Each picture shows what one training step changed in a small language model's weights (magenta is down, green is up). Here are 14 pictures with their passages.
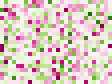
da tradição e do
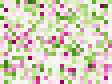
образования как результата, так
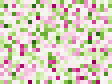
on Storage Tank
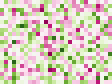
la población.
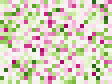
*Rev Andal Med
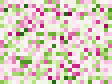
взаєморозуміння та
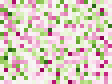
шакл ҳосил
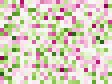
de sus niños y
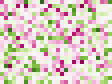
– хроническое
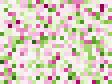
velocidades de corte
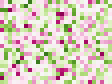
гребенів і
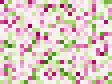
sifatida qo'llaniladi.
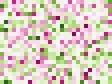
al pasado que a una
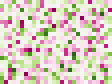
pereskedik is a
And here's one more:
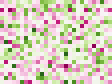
kadar MDA sebagai
